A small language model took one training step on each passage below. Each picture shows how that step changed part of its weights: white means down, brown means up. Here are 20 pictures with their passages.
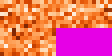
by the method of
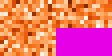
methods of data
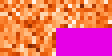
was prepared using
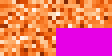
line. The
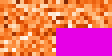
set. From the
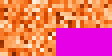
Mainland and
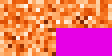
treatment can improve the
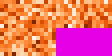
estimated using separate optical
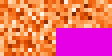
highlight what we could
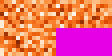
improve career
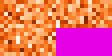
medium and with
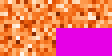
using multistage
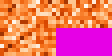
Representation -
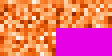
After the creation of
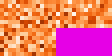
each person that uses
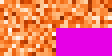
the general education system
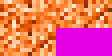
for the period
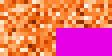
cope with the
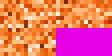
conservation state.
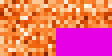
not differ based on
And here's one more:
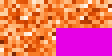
it also launched
